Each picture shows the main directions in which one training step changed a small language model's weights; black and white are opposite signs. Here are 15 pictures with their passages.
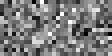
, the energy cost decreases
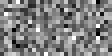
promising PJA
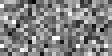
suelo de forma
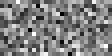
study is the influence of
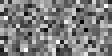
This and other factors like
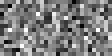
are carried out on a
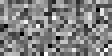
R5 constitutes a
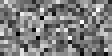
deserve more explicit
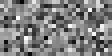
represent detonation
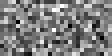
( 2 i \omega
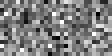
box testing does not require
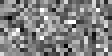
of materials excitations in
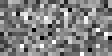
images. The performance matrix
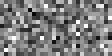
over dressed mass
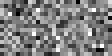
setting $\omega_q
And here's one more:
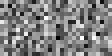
the two potentials
